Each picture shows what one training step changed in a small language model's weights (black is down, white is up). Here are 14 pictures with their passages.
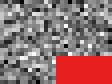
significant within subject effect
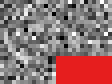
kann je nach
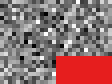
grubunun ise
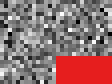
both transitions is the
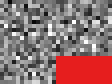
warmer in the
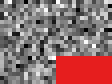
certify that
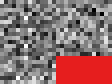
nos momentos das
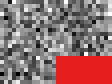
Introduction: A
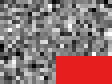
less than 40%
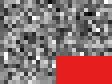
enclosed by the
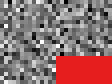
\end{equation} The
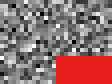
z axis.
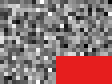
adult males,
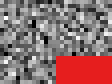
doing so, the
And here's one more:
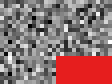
by \begin{eqnarray}
